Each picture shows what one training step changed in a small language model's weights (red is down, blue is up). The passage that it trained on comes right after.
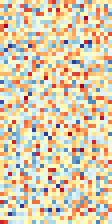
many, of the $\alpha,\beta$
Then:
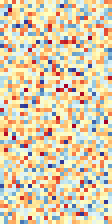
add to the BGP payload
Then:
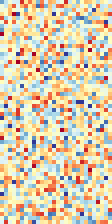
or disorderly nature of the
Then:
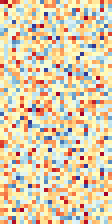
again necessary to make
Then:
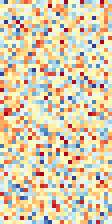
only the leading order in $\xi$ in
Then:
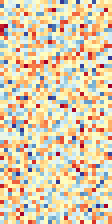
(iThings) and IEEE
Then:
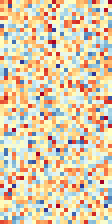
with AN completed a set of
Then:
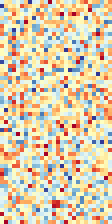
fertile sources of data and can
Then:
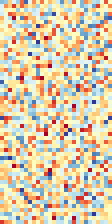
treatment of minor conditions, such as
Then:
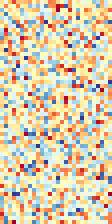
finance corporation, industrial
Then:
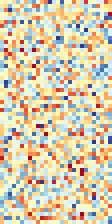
no formal structure of rates and
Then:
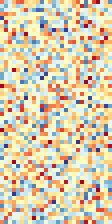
hard x-ray domain, streak
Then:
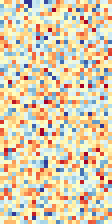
to the above mentioned limiting
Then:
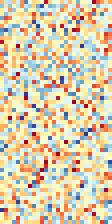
fact they should be exact in this case since
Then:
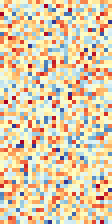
inflammation was at least
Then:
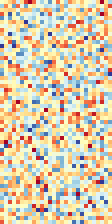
growth rate and perturbed surface
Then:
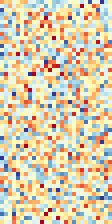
interaction regulating these attitudes.
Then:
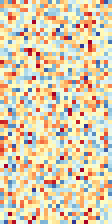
tokens by resorting to
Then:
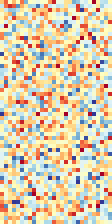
the settlement favorability of
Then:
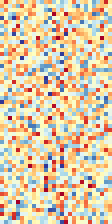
locally as per site and battery
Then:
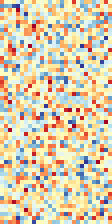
Efficient use of HS by a
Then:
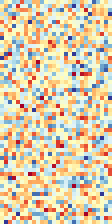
country, it has been implemented in
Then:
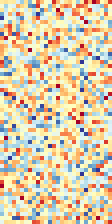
Ga prepared by melt
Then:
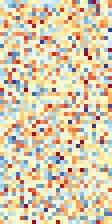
and pmr data with authentic
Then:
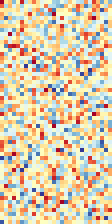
complex matrix calculations; however, this
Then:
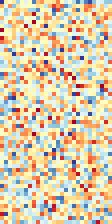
injection rate to rock properties.
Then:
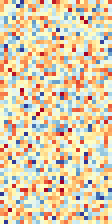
to dominate this market. The
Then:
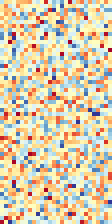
through performative acts of
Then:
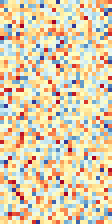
predominantly affected
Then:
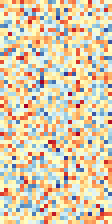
the state vector. This evinces that
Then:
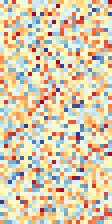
of AGN sources) in different
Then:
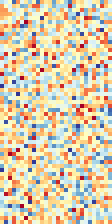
\subsection{Temporal first
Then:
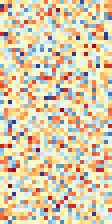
research, is substantiated by the
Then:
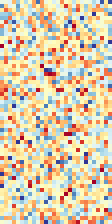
to obtain $V_0$ and
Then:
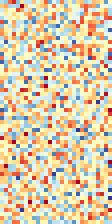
Polish passport (ONS
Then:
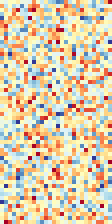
(1997b) (this work will
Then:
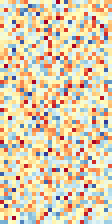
channel with the one issued from a
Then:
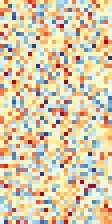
transportation disruption and
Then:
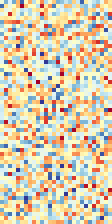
the practical concerns of
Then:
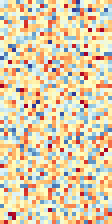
principles of human
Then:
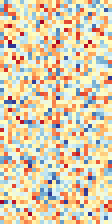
fitting clothes, prefer
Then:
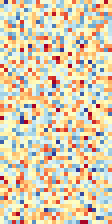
than a little surprising
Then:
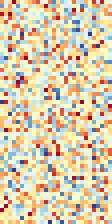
the above two-point function heat
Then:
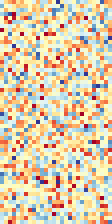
longer admits the local optimal
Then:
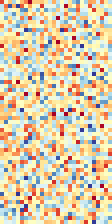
recursion all the time. This truth
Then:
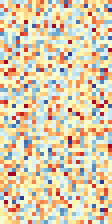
the experiment. Therefore, we increased
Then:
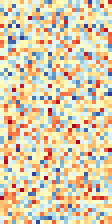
tests and interlayer shear under
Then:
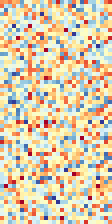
be made up of an exposed part and
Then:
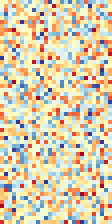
a good detector acceptance region
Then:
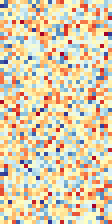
The result of our study is in according to
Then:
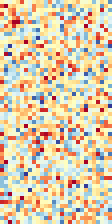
Bangladesh, Sri
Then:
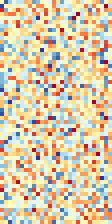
and reduce the computational cost of
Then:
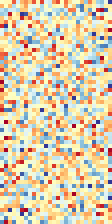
measurement (HT-RT
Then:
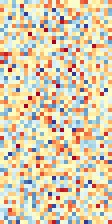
ammonium acetate
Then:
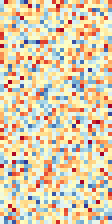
1) the CIPAC WRI
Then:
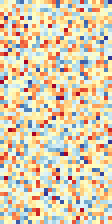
him off those meds and started
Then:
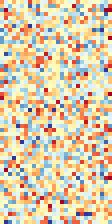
references therein). However, we
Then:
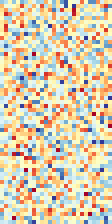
activators. Cytokine
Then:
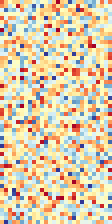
\alpha (1- \frac{e
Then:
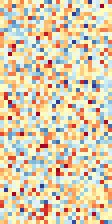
testing was conducted in full
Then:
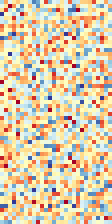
classes of surface graphs, we
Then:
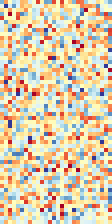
VALUE CHAINS
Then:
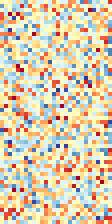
the phonon anomalies are
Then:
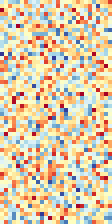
hierarchical region merging
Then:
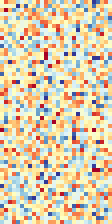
two typical connection structures is
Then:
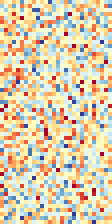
continuation of the propagator across
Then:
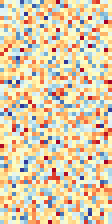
as ground truth. However, this process
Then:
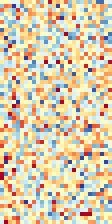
excellent, and it allows us
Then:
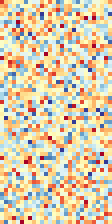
$< 1$ per year. The paper
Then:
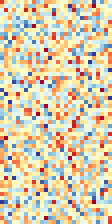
A Study on Awareness of
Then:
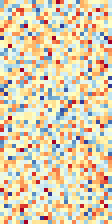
Topical Hydrogel for
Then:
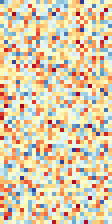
in terrorist cell).
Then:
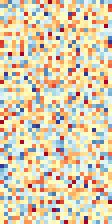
rational agents and provide experimental results
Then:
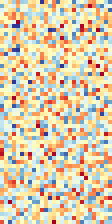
could be a man or woman)
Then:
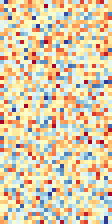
inflation impulse response. This
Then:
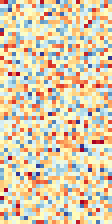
blood donors, 12
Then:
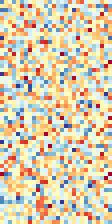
still increasing, including in the
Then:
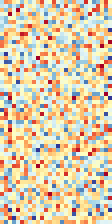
EPOS (European
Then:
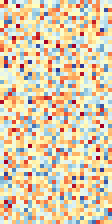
three maxima and the two minima
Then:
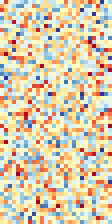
the parametric classifier (outputs
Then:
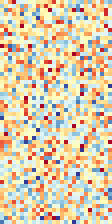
on four mass groups \textit{H},
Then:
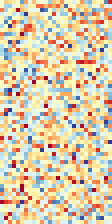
UK experienced a substantial
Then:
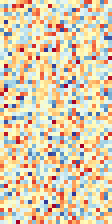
take the same form at loop level in
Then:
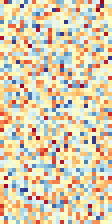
degradation factor specific to each stage
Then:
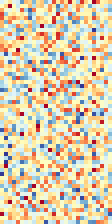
methods and results of the application of the
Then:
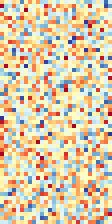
were ground to a fine powder
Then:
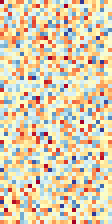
manufacturers, it is
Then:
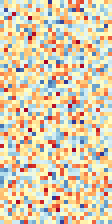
ongoing reconnection. For
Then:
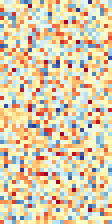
present the solution of D3 brane in
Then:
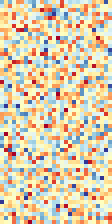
with no history of immune
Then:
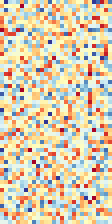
the integration contour runs around
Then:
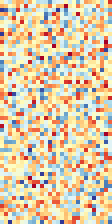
discover the effects of the oral
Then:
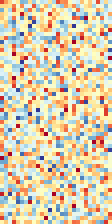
SCs may be found in reference
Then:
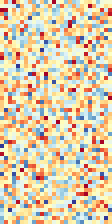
Twenty-two experts with
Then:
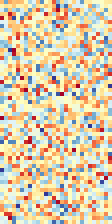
the corners, as in Panel
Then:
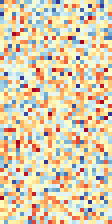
Dimensions for G13 shear test
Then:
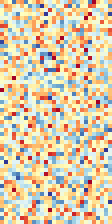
contains eight blocks, each of
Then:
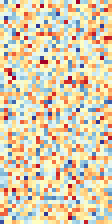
whole spinor space $S$ into the
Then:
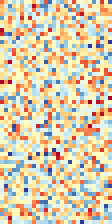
equation (14) is modified as
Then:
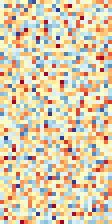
that the supervisory practices used
